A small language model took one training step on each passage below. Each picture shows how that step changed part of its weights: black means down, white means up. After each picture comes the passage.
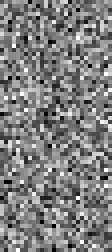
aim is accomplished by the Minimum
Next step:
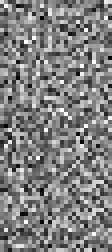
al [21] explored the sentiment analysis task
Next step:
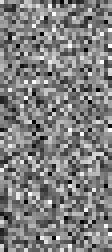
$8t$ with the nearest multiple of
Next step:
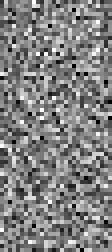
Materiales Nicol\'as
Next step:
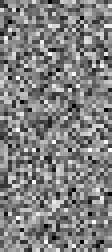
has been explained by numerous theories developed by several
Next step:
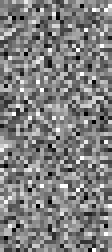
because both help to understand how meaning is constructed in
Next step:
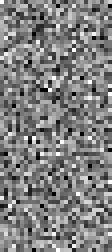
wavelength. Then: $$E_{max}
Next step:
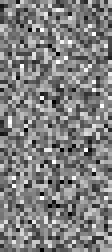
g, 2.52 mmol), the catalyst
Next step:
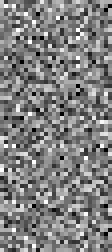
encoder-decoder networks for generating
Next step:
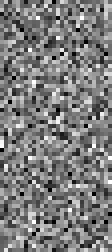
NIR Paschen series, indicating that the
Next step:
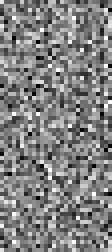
\end{subfigure} \caption{Variability in
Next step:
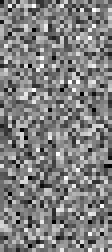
to be effective for an avionics simulation. To
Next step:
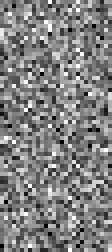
when the implanted load resistance was 400
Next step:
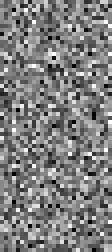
o}$) solution. \subsubsection*{The states without specific
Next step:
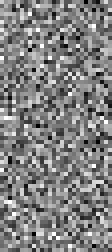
mapped in the e-Science
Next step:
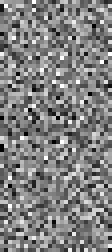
Among the phraseological units, there
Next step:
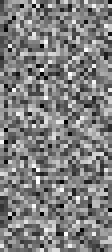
of them own less than 3 pairs of star
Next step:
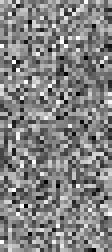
for pediatric and geriatric
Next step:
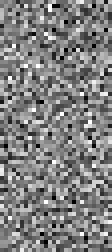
SO(5) two-leg
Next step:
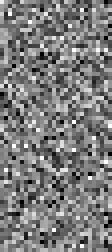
autocorrelation function (ACF) of a
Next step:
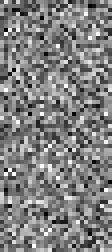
based on the above models. The parametric models
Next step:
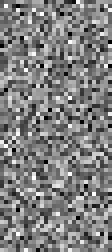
metrics [5]. But these sections could
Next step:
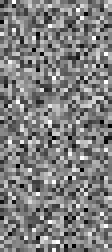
like a capability list~\citep{Capability}
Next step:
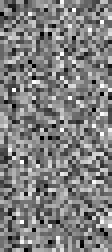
the Church on so-called moral
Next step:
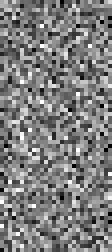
“Open government data portals in the European
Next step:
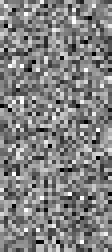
who will succeed and thrive. IV.
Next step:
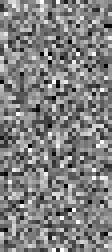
is better represented by an effective shorter correlation
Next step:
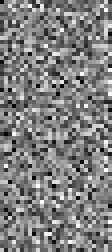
results (as long as the results were not
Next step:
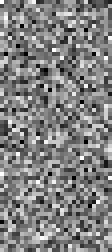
the previous section and, in addition, we will use the
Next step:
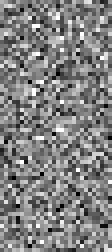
oxalate is precipitated in
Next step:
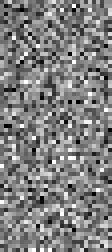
Italy.} \thanks{Vincent
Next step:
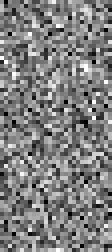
$Ro \leq 1$ for fast
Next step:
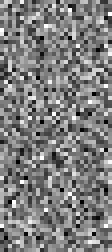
a synthetic 3D scenario of the city
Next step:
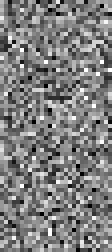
the low-energy limit ($\varepsilon/\varepsilon_0
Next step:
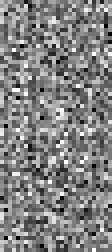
UNICOQUE France
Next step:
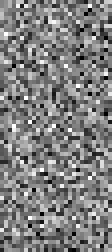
delta E (ΔE). The total colour
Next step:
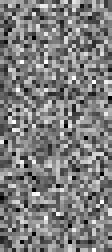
used to be mother law dealing with all the
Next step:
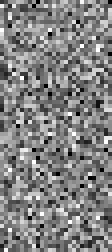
the patient was housed in a separate
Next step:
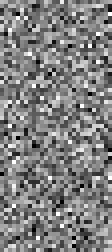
frequency mode as $% t\rightarrow +\infty $
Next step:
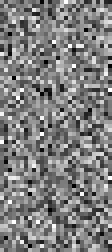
of wind energy. These findings confirm that the development of
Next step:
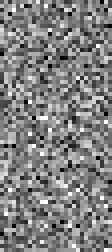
data was compiled and entered in a spread
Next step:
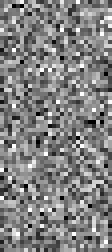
resolution of 1 pc per voxel. The
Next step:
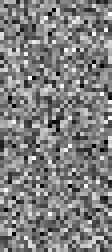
(60min moving average) Sensitivity
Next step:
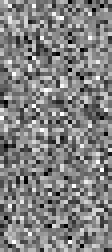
regular. Energy demand types: different buildings
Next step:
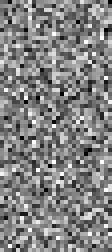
photogeneration of the electrons and holes
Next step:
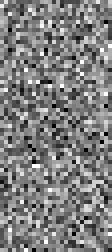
mental representations of the world which balance these
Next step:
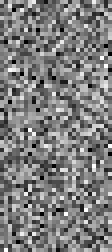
on company efficiency, (ii) applying an
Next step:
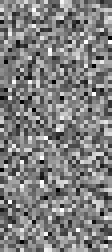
light Higgs boson with reduced couplings to
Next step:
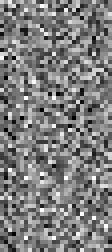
of various treatments with diverse planting
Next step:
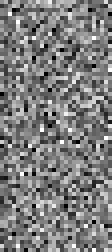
strategy is to eagerly apply the
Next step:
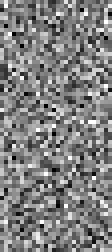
the case-by-case study of exact solutions
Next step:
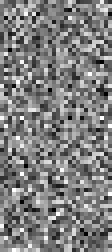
possible biological bases of personality grew out of
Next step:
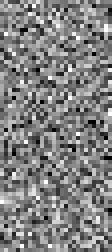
h hypnograms of DoC patients:
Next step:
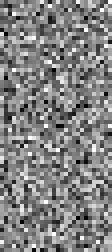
above the WHO-recommended threshold of
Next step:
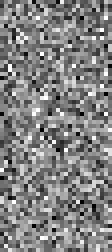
age group of above 50 category. Age Group
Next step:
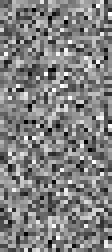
that the low-$T$ sub-lattice
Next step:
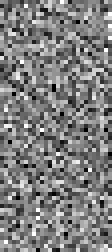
across Europe (ICOS, LTER)
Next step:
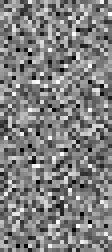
a coefficient of a higher dimensional operator involving the
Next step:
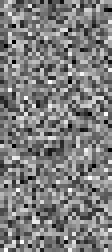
with the hypothesis that the environment has a highly developed
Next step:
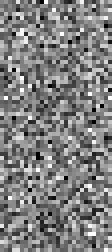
now apply it, unmodified in its
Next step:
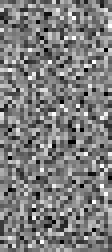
{\sl wavelet thresholding} and { \sl
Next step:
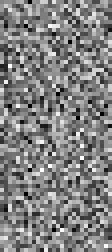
women, sharing their expertise and experiences.
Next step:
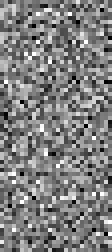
be expected since higher values of $\delta$ corresponds to higher
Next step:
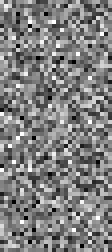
is expressed in atomic units ($1
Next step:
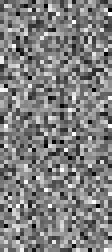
}\left( e^{(\lambda -\lambda ^{\prime
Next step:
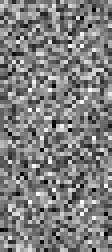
distance between the localized modes and their spatial migration.
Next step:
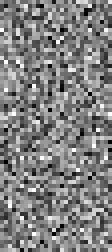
dm-spikes generation. C)
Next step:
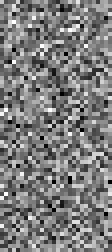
number of occurrences of codes below
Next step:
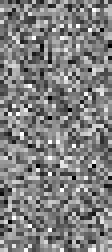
deficiency anemia increases nuclear DNA
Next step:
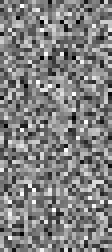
in fields that are in high demand. Before
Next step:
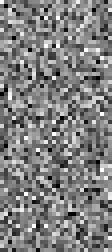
security, curricular guidelines,
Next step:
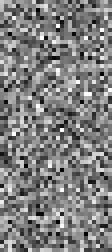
to extend the impressive anti-icing
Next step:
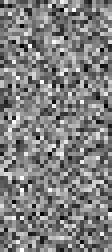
snapshots from this time simulation for a
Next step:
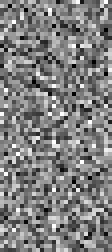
and writing of \texttt{.lhe} and
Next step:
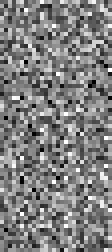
were only indirectly covered through literature review.
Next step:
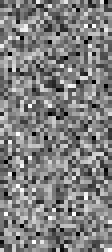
enough depth grid, we chose to define
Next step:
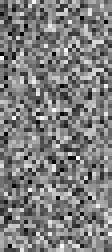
of adding volume to the multiple defects, to improve
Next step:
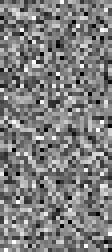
(kitchen and 739 garden) and
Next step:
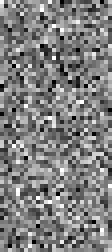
regions where lensed images merge or are
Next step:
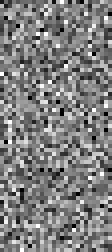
integration constant in (\ref{fres2}) so that
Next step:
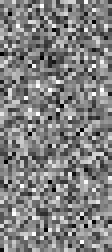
even though this is not always significantly different from that measured in
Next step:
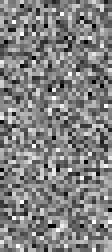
Package WP4 Grid planning and operation
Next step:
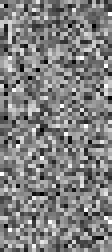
staff members of ASP for their support.
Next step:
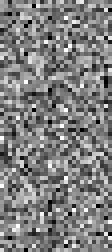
to second order in ${\cal P}_{ij},{\cal
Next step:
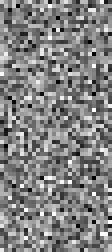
modifies the disappearance probability in the two
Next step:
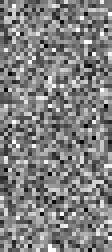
counts, when compared to one thread on the
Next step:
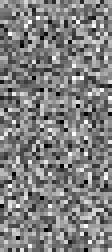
Alt + F11 key combination[4]. All
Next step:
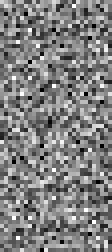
has been estimated poorly in previous steps.
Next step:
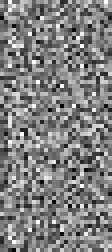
stands on the premise that the
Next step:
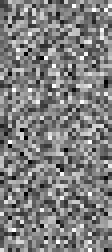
to move from understanding a text to reconstructing it,
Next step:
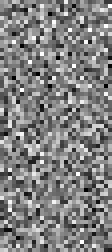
quite a demanding requirement. Moreover, many phase
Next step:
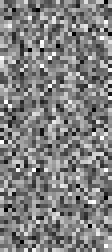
tested, differing in age and ouabain
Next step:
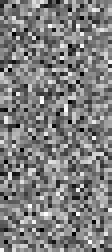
value an employee can create through his her knowledge,
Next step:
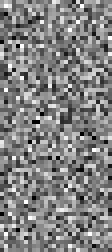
the next stage. Of the 3.6
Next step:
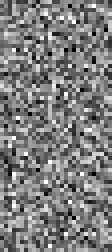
with dozens of SSDs.
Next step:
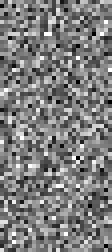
UNIGE is responsible for the bulk of
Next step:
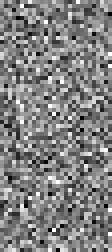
we use perturbation theory to compute the average correction
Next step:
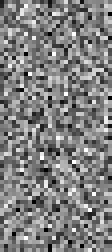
data for $V_{cb}$ can be explained
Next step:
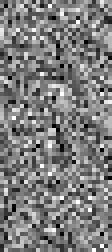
and a pronounced irreversibility between
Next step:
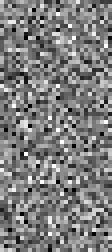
to the external ear.⁶ Diagnostic
